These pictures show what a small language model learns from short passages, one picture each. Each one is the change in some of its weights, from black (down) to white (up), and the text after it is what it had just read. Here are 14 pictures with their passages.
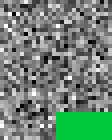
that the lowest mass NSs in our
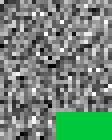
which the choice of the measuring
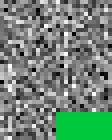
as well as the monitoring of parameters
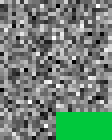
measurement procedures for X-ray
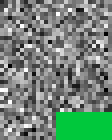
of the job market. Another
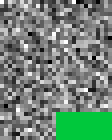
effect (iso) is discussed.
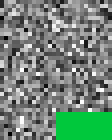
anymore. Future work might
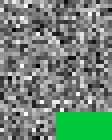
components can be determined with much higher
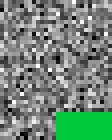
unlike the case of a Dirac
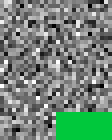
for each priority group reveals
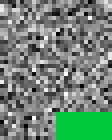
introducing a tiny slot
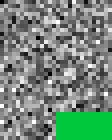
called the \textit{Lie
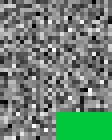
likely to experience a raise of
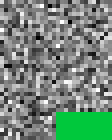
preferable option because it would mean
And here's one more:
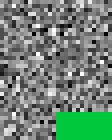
phase diagram of the Floquet
